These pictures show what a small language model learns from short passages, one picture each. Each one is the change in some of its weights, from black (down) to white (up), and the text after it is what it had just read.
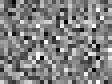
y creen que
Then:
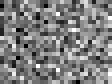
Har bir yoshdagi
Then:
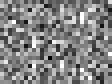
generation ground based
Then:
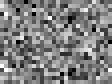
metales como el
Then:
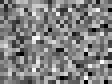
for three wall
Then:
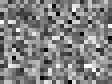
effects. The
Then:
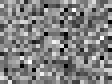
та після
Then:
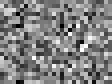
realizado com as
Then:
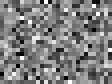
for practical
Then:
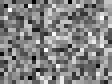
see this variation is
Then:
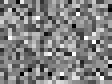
The best fit models
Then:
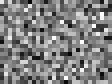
In Figs.
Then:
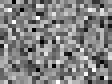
this report, we
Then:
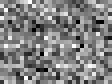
can carry both
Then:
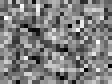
each mode by the
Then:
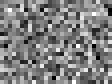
nazariyalar bilan
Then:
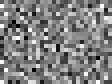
facto de que
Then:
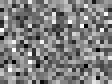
over abundance problem
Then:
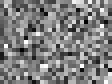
electron leaving and
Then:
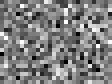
de desarrollo
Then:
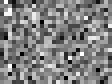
$K$ time
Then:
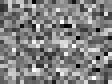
Different datasets
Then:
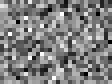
ello, se
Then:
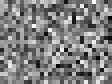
single-particle structure
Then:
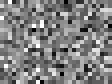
f, which show
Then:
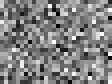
the DSO.
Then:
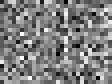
de conducta de
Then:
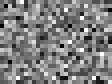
field version of a
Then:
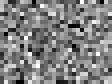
asymmetry is
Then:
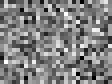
под ред.
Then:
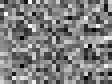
que, en su
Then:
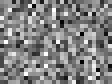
zu Berlin,
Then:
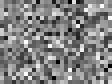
навчання з
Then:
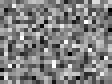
the BHF
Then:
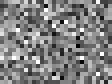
– Ciências
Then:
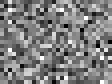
# Visual
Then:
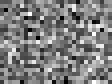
Library de
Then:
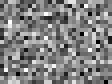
Berechnung von
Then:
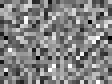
curve but not in
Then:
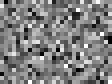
amplitude visualizada
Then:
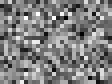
windows or
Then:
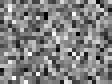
will not apply.
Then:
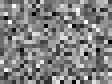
acordo com
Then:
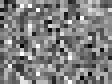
ishlash va
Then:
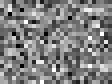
algorithm, which
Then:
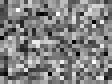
supplementary material
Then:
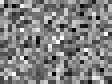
e perfurações
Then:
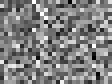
do sujeito
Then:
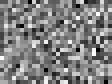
of the devices cut
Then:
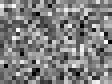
consumo de
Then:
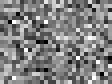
can lead to
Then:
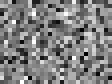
and security)
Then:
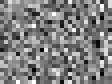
ўлими –
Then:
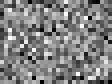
A study of heat
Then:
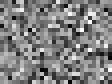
computation of the scale
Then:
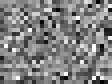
to avoid a possible
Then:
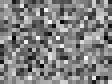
To achieve better
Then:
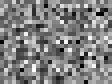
and depression is
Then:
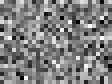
cannot hold, and
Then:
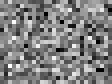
implemented with fast
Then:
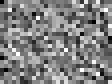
примем и
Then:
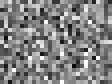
the mismatch
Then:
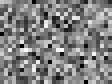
and the mass ratio
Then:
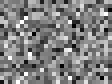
is possible to find
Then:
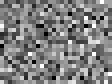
qor bilan
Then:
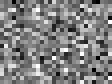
agent} for
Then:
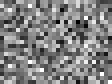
path integral method since
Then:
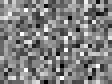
de nível II
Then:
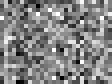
from a given
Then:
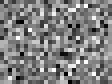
market sector.
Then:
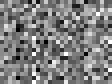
of dust and
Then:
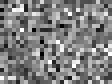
gap one. We
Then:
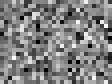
typically assumed to be
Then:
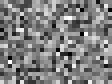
current $\gamma$.
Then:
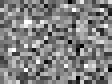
excitation appears to help
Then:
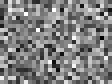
same frequency. The
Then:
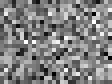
DM in the
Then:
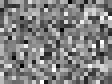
individuals, who
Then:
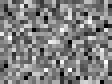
track width above
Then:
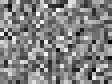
las muestras
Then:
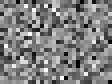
Order and
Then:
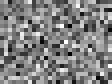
the model does not
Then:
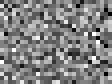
las investigaciones
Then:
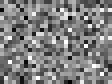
dimension, scalable
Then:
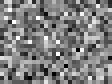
respect to the
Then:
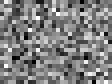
per scan and
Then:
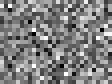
el ácido
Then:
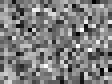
for extensions of
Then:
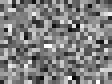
occupation is
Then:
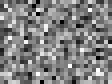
comprehensive comparison
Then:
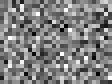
Nome do
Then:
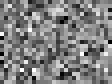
proved by
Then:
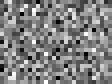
and biological
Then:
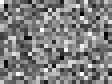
documentos e
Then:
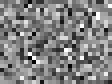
is no change of
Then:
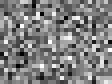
in each delay
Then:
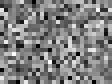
werden kann.
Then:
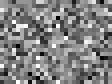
way described according to
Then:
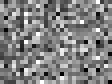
apresenta o
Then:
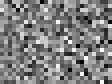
junto dos
